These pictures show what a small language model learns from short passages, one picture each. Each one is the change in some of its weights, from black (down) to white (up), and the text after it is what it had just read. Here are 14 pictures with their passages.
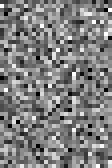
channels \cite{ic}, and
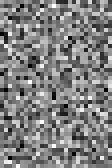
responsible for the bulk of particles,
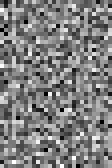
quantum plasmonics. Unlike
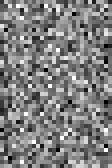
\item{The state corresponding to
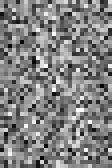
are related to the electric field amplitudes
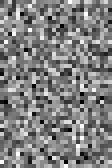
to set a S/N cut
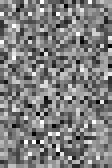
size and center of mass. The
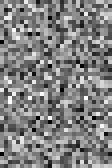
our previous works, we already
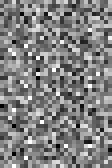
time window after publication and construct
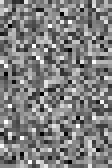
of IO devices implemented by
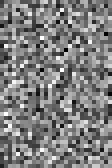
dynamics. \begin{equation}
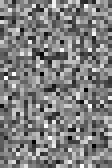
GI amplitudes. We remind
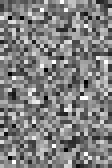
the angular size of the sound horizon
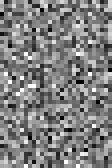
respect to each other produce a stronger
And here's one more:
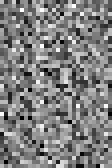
The power spectral density of the trace
